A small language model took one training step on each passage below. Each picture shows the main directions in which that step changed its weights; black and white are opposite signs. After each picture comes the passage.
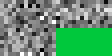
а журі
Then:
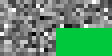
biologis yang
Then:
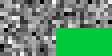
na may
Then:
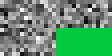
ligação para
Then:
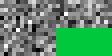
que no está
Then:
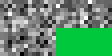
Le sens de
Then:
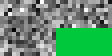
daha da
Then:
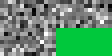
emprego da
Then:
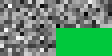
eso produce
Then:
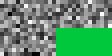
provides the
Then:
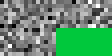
processos de
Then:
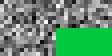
de educación
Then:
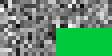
having a
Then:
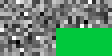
identificar por
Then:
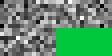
sexos es
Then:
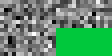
ҳал эта
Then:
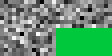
davet eden
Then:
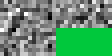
%5 hata
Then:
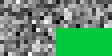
цей час
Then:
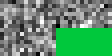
comme le
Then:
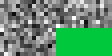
uma vez que
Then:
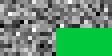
as variantes
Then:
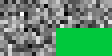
del modelo de
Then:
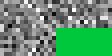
observe des
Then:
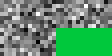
menores que nos
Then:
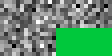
o jornal
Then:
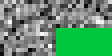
de publicação.
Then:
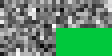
São utilizados
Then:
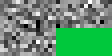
produtividade dos
